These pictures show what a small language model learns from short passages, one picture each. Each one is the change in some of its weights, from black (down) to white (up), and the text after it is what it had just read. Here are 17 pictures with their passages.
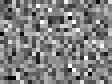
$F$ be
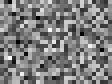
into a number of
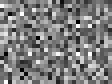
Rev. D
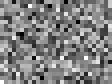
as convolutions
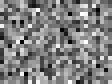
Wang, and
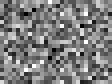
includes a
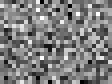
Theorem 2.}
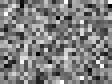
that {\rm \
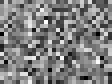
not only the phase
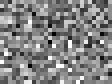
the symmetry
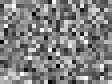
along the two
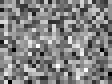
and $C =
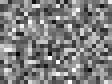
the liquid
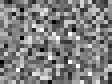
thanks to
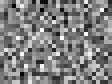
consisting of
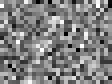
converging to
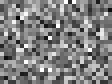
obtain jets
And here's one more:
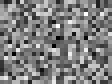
of characters
